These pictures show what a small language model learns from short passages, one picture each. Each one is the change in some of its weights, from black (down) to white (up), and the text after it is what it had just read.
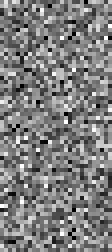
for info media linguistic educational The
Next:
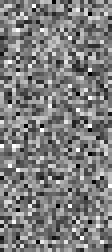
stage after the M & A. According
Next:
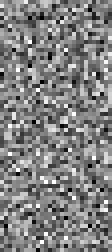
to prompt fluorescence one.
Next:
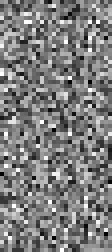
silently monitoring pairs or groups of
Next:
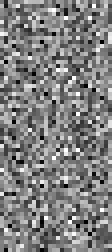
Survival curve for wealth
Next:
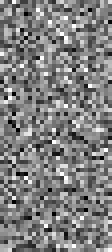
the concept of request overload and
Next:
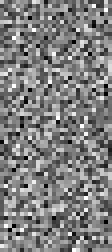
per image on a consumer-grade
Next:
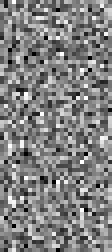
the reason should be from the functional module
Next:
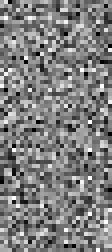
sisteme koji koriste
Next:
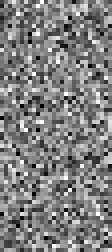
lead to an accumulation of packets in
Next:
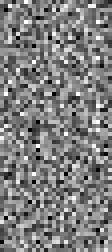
toplanarak, GAMS-27
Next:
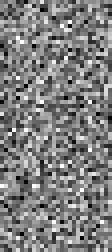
ro'yxati"ga texnika va
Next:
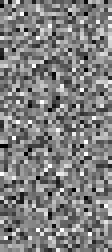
every single approach and suggest the need for more
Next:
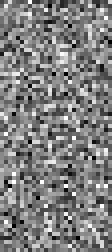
sclaviei. Toate femeile
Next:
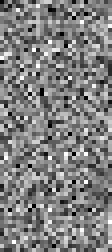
that learning is the growth, development, modification or
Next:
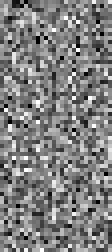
a wide range of activities whose main objective
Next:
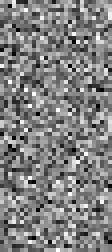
researchers implemented a health teaching program using
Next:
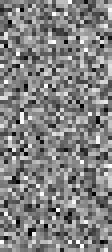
focus on entrepreneurship as the
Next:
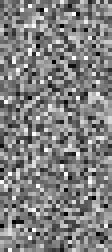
y técnicas de investigación social*.
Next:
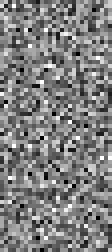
of renewal, a transformation of the
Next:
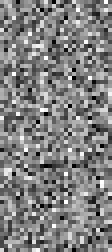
18-80 years having chronic
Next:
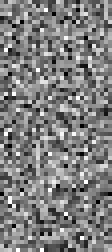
°C and maintain that heating temperature.
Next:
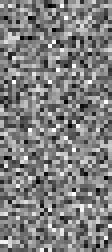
terbagi kedalam dampak
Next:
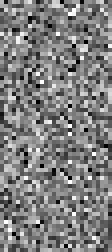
and economic value of DER operation, aiming
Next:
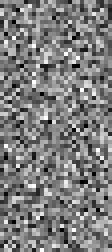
there is a considerable inhibition of
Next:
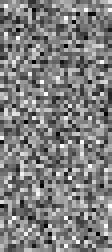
wearing spectacles. The best
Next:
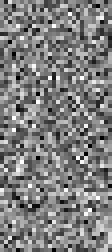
have illustrated that 3D brain
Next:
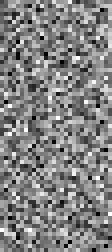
cycle process. Figure 2: Photographs
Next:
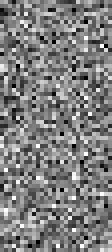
data showed that there were some major changes in the
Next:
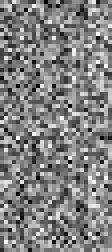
framework about everything that is used as a
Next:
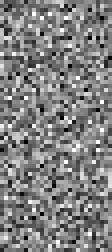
Bruker Hyperion Tensor
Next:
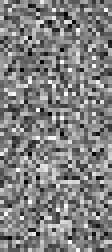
- Erstellung und Pflege von
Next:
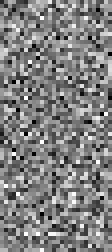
intelligence (TI) activities to ensure the
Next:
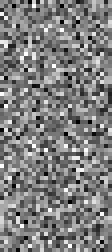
of technology is defined by Van van Heijden
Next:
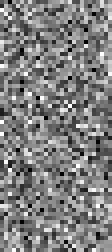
factors. Thus, it's critical that end
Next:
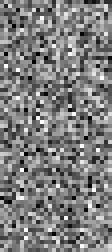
might be that streaks are not
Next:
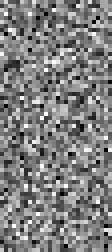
yagona ijtimoiy-pedagogik
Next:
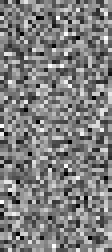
parallel to [001]
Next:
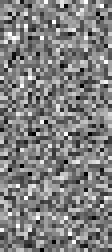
sociedade de consumo, visto
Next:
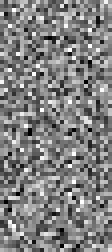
mammal aggregations have been reported in
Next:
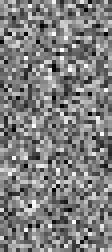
biennial report coordinated by the
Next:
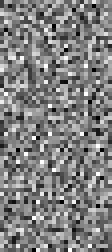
polybag (M_3),
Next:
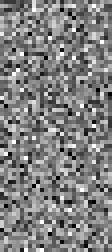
de peso da biomassa (g)
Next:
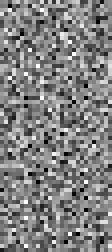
For the three composite material orientations,
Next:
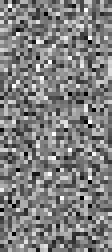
Assess self-efficacy of students
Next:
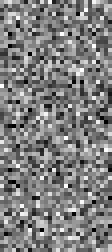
tutumları çocuğun
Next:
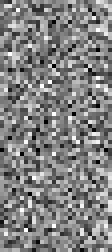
отдельные институциональные
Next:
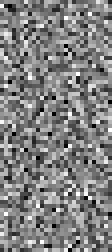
describing it. Simulations #1
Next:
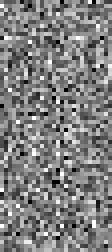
شرقی ساخته شده
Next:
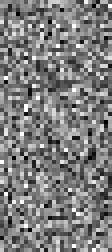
HTGR fuel block direct
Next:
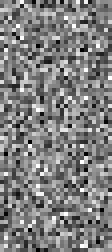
were reduced as the exposure time increases.
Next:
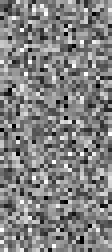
на сегодняшнее
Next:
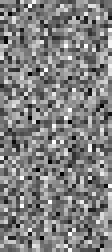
in strengthening performing competence. In
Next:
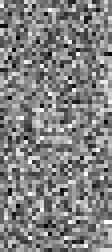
avaliação proporcionar informações
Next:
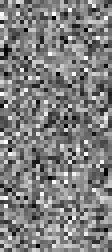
of knowledge about Sarcina infection with a
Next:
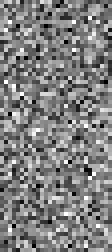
crucial that these are implemented in a relevant
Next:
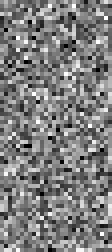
публикациях взгляд
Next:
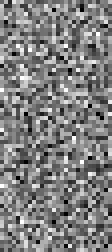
va pedagogik pozitsiyasi liderlik
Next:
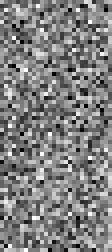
г. Территория Парка
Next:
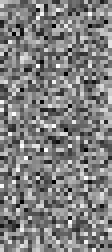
NCD management. Recommendations:
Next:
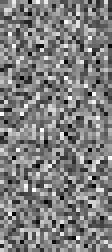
y saber para el oficio,
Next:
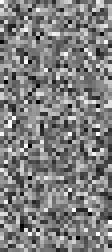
technique for the third generation of
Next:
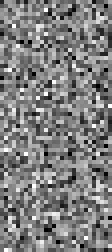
crown dieback with less than 50%
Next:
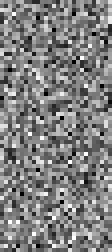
creation of a user profile [2]. Figure
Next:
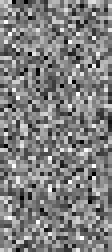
yang sama dengan seluruh Desa di
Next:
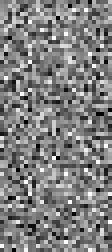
языковые умения, но и
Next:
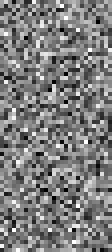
o extinción de la obligación
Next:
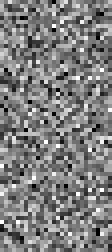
vida (ACV) aplicada à
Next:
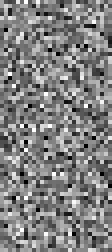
in Pakistan. Data regarding GDP
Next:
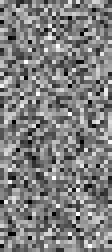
that either chemical precipitation,
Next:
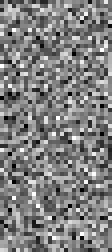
have aided the exploration of new
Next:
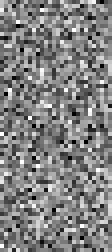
древнейших времен и
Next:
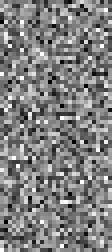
(CAGR of -0.2%) across
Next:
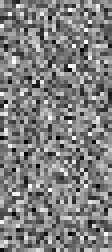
of educators and learners about social media
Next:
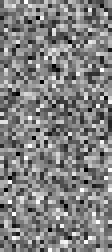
This strong movement of sediment by water
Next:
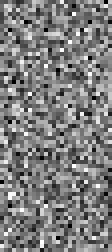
technologies within the SESAR projects.
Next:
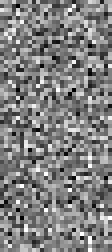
Івана Франка є
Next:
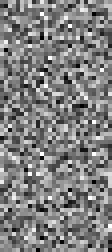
Yurday. "Average Unit
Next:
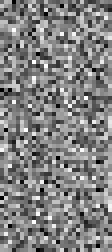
discrimination still persist. This paper
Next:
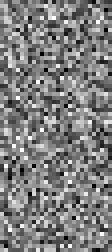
southern slopes to capture
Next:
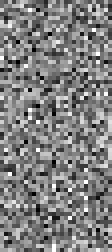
discuss or investigate any technical formulation related to
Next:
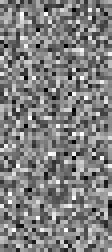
effectively, as it has a positive impact on
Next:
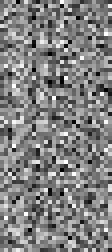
using NANO TCAD ViDES
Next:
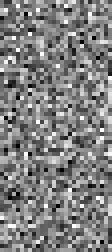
и паровых машинах, а
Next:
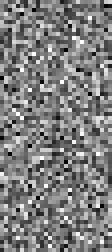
\dots, P_N$ processes ($n
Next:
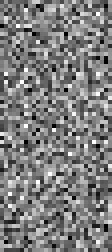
often, volcanoes erupt water
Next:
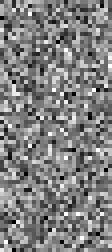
presenta un estudio detallado de la
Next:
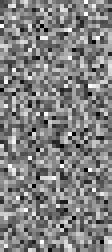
we also find similar concerns in SST where
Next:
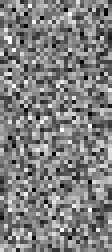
становится экономически
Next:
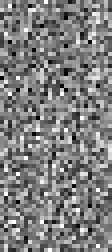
Perkembangan Ketatanegaraan
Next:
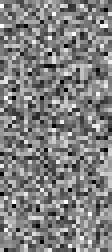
Kalahandi. ³ Professor &
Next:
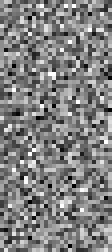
son juegos, o que utilizan
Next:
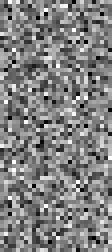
the same. This is what is implied in the
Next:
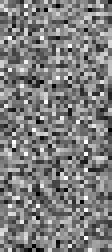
for the use of other drugs. Figure
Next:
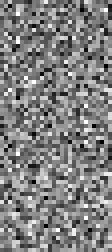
TIMELESSNESS AND
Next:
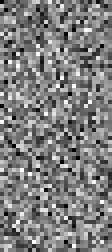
It is insoluble in alkali.
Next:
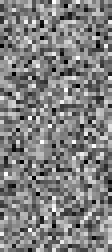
qo'yiladi va unga 80 %
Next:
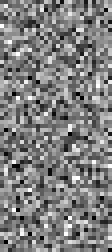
precedente. Los caracteres
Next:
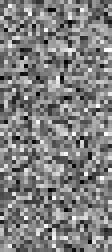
A breast ultrasound was requested,
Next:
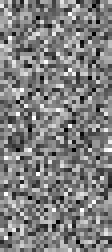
satu program inovasi dari
